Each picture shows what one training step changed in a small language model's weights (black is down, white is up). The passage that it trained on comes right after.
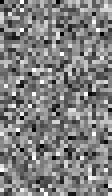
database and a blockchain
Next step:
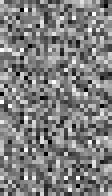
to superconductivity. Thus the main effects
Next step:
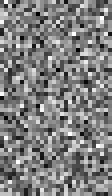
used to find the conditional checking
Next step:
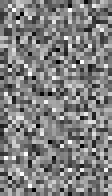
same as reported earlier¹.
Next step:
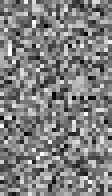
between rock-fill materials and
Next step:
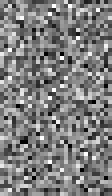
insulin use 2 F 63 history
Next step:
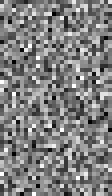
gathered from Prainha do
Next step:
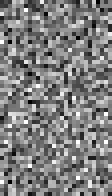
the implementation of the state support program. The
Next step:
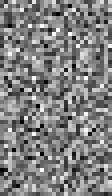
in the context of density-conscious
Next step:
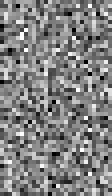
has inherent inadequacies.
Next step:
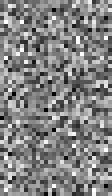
to oppose this political dominance
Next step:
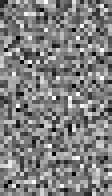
\cite{Cardy92} in
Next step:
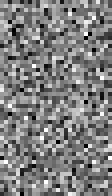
coding of powers in two
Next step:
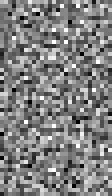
ordering is taken into account both in real
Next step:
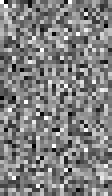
tension and improve joint function in the
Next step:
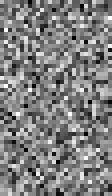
commit an error at the final look
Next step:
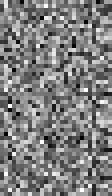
long-term field performance and
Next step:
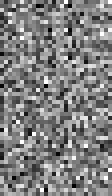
students overcome their apprehensions
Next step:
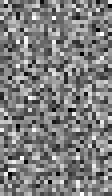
necessary conditions for their choice of profession based
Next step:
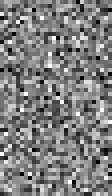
Gauge Theory Dynamics in the
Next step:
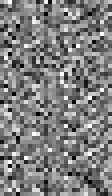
$3+1D$ simulations
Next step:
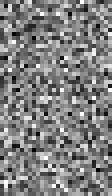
offers several benefits: 1) It
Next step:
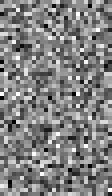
and solving the tridiagonal
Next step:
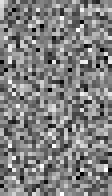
in African Literature”
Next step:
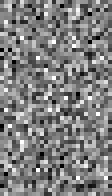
choice $\gamma < 1$ is made,
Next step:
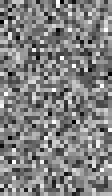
channel suffers from various attenuations
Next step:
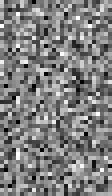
simultaneously balances green
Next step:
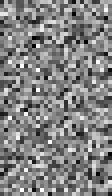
group framework's clarity and
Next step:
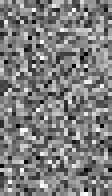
minutes to several hours. In order
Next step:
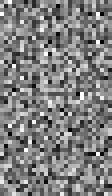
ranged from 0.03
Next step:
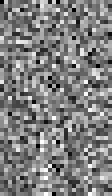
comprises a single photodetector
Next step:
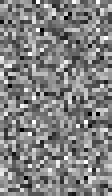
of the BPT function, and the line
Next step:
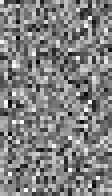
character of the password, he may
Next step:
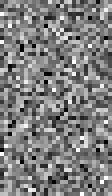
positive. TABLE I*
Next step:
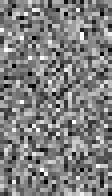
teeth drifting.
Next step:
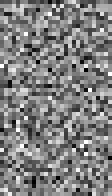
users a practical middle
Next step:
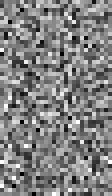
the universe will be dominated by both
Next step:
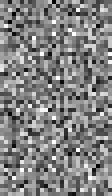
factors and was treated with Low
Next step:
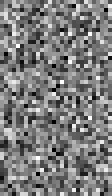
up all bored minds. Appendix
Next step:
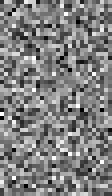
the mean-field QCP
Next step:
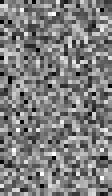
a larger number of classes, namely
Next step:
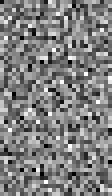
separation. We therefore must assume that the
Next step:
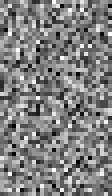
extension's logic lies in a
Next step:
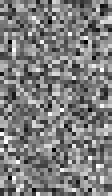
be insufficient to restore
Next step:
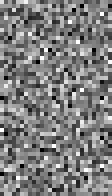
volumetrically using a
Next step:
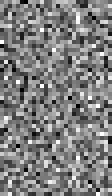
Finally, articulating papers
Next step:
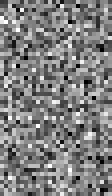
5: Notes from Group 3's
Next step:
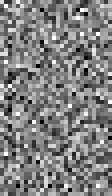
mental isolation. It retards social
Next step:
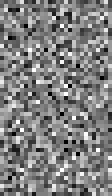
van der Torre 2021;
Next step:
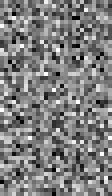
devices.} \end{figure} The
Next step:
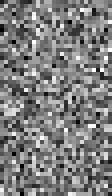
the quenched case and take quantum
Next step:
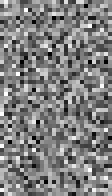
capacities of the other two types of
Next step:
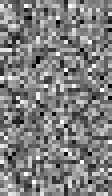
by the $U(1)$ gauge
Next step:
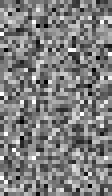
used this set-up to characterize two
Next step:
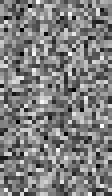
based on Convolutional Neural
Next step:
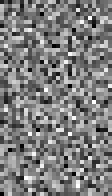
inertial observers. Since the
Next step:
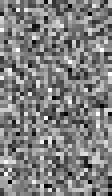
\citep{Ritter2008}. The
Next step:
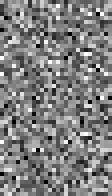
Laplacian spectral radius of a
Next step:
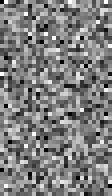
of 3-mm-thick plastic
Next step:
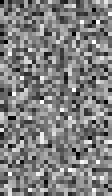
due to the presence of substantial
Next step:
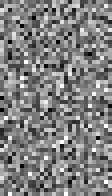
of a synthetic vascular
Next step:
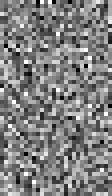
by the United States in
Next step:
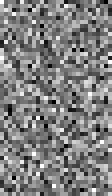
ones. Personages become to
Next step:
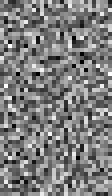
mandate of the department of education
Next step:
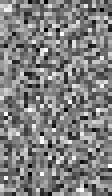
biology. These waves are different for
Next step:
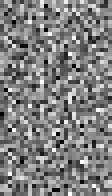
were prepared in ethanol and
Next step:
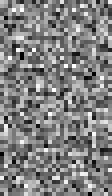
mechanisms and to identify the chemical
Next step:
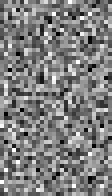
transition as $t',V'\rightarrow
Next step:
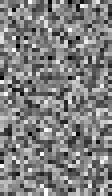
three lengths 6, 11 and 16 only
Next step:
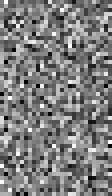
age of 7 and 28 days were
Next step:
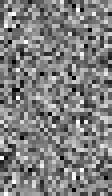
By replacing subjective
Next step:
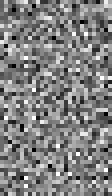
ChangeLab Critical
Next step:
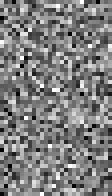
budget cuts for health care.
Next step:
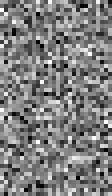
(I + II): Due to the
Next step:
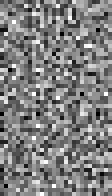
in the paper might be useful for future studies
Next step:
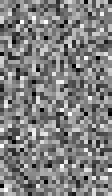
section reviews some of the existing load
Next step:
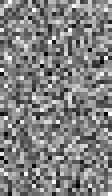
and probabilistically shaped
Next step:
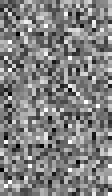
Website and content. The
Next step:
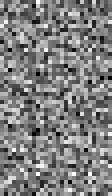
the wellness and health tourism
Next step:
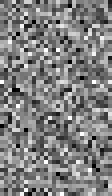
For loads between (80–100)
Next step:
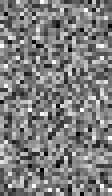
location. The noise characteristics of the
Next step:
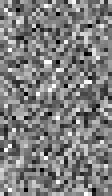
Organic Supplement on the
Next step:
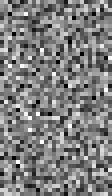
a "looping", denotes the
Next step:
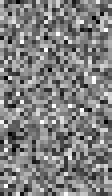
Torr to prevent potential performance
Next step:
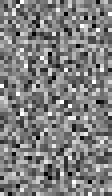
behavior. Usually brain activities such
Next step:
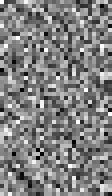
-helical structure in the
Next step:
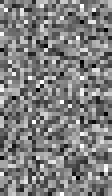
A. Heryana, O.
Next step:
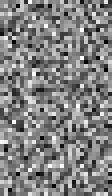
rights frameworks, but note that
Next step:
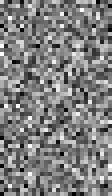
considering decay of magnetic field strength in the
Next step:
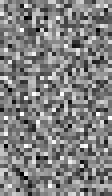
see that these terms reduce to the same
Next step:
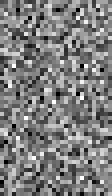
the short time it takes to complete an
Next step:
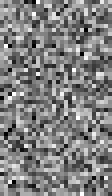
the right index finger, the child
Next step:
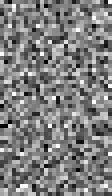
[16] In cases, only 2%
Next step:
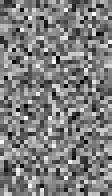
flux-limited SDSS sample than are
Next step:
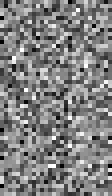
of 60 (12.0%) participants
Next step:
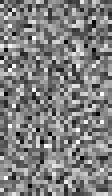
infinite-dimensional bracket
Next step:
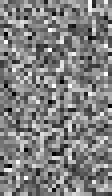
and to create awareness of
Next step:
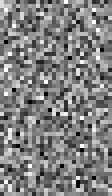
dimensions along one span length of the
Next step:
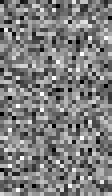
¹ IceCube
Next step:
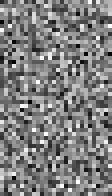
systems. Later, we describe our own
